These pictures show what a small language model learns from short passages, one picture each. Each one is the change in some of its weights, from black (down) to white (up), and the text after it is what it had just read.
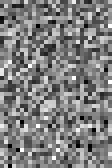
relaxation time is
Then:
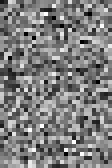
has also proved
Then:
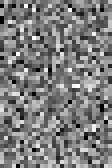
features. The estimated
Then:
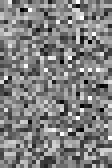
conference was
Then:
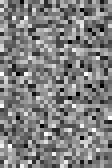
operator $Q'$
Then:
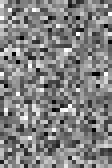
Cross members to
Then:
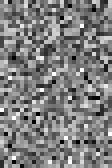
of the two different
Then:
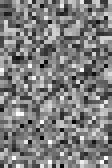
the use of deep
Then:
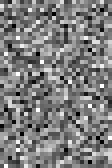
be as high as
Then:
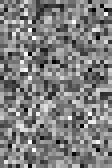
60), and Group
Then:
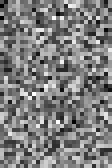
the particular programs.
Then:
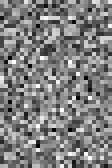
cultural identity.
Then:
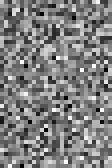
that we have previously
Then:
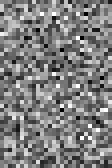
pieces by
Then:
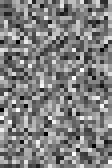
the main ways to
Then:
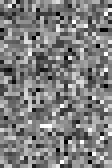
below, so as
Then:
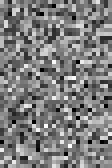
that academic and public
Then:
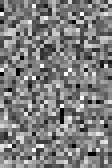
flux changes in the
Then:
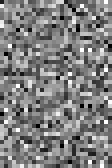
will be made.
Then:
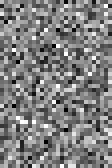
supplementing the
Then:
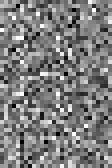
strongly suppressed around
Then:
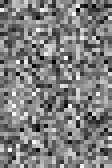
and organics to
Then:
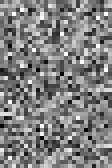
is too small compared
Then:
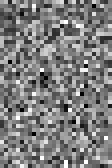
with Bahar
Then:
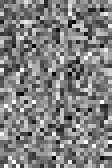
coupled design of the
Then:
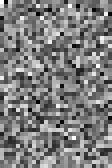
Research Tomsk
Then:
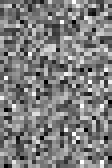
it is possible to
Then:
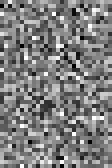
scale photons from cosmological
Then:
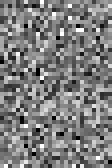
& Landscape*
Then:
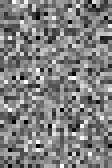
and international scientific
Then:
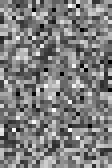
S7a and
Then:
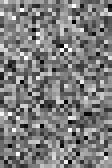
point cloud generation problem
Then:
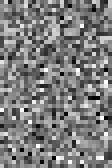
of the fluid velocity
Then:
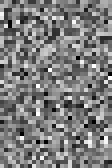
We measure this information
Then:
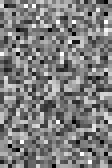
the others. They
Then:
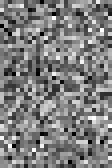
before to not influence
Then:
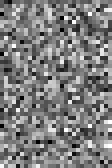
the usual electromagnetic
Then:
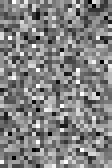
and controls the
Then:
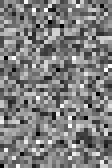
example, the quantity
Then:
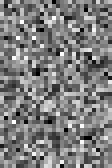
and shed
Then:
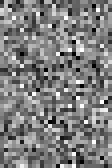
Spanish in
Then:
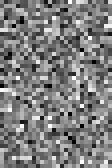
orthogonal to
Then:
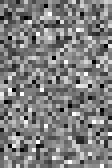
seems to exist in
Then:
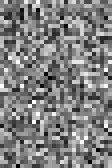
for instance, in
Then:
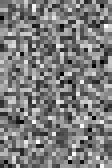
analysis of their key
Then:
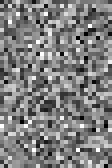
perception is another
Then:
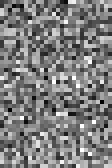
uncertainties we have
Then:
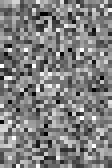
incubation to
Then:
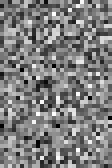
average income level,
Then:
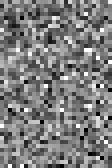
by at least a
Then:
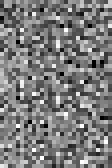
hours of treatment and
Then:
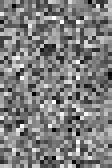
phase shift design and
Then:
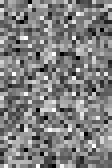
Agreements on
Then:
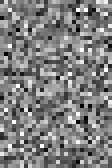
will be referred to
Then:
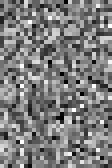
respondents on the
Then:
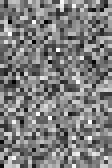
to the realisation
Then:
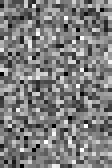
distributions caused by
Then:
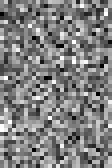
is the ability to
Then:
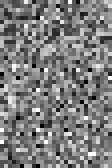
demonstrated in Fig.
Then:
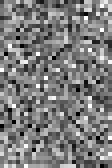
be considered similar,
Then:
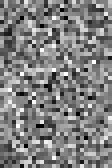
offered by
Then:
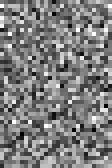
the interaction strength g
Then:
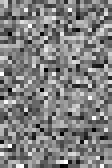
can in some sense
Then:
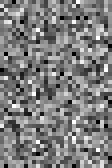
is plausible
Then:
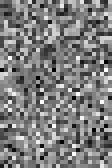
the overall incidence of
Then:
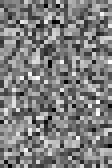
extensive work on
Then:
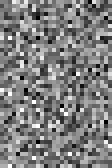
and efficient. This
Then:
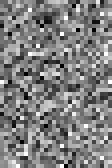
Although reproductive
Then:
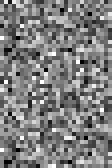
2 Proton
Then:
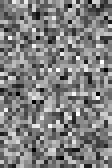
and temperature. According
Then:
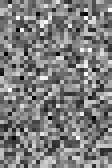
to bear risks
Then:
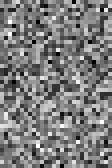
to store the
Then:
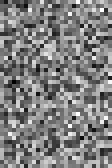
in current network
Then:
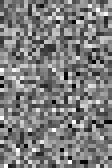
lattice ensembles
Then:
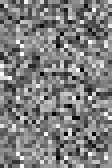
mental stress,
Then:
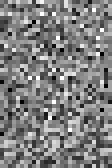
event planning had significant
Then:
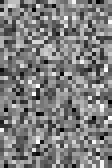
is different from
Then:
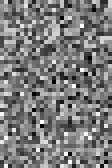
of that equation have
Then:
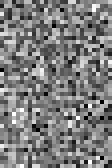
analyzed data and
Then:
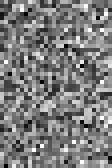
space is considered.
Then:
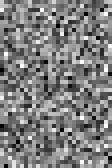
is needed is the
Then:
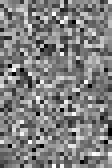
finite field of order
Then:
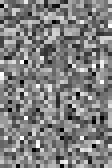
psychological features of
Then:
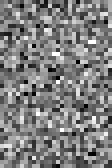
extracted from its
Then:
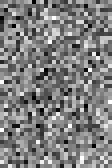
flag minus
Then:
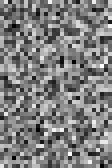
in the range
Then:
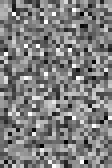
henceforth the
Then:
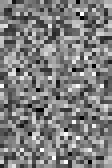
Using such detectors with
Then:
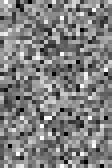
Applied Environmental
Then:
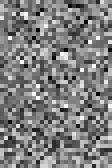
In particular, we
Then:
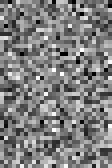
LEVEL OF
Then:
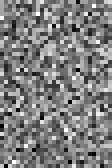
The timelike
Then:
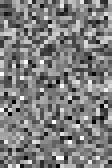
the end of the
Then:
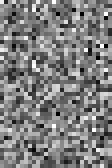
paper, we show
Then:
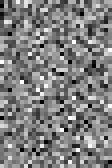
use this entanglement
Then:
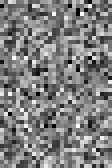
and momentum transfer dependence
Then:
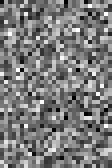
. The variation of
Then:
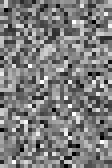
If a node has
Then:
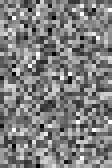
ample funding that
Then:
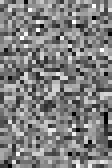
quantum dots
